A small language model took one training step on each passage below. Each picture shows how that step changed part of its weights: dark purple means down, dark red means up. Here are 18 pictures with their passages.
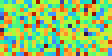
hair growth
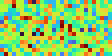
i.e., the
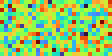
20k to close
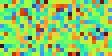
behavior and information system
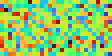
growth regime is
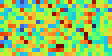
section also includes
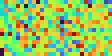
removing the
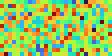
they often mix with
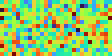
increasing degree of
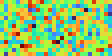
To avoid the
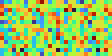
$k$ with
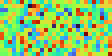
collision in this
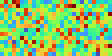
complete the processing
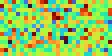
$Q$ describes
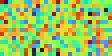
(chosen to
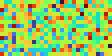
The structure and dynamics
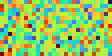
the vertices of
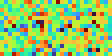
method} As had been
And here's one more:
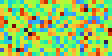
is referred to
